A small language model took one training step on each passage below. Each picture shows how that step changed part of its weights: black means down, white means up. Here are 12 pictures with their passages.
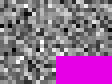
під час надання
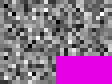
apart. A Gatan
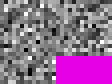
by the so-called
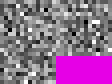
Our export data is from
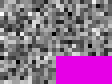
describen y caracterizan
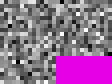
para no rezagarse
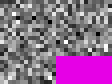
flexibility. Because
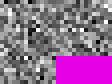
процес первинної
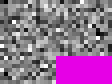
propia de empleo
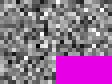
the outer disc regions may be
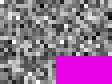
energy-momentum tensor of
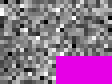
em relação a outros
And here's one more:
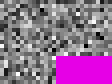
: à savoir
